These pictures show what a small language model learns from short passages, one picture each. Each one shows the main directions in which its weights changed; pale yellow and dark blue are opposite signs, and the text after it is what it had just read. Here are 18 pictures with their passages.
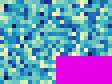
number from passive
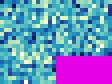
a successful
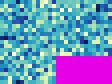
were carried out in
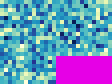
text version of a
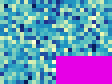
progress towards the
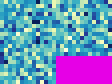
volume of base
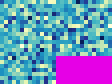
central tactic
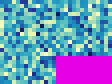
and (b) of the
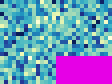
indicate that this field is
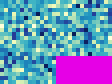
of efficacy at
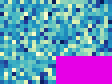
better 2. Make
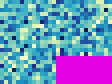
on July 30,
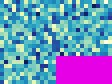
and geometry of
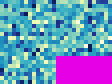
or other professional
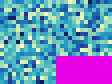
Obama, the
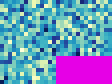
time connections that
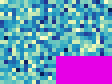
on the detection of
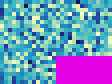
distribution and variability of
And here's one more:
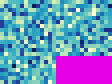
inference setup and
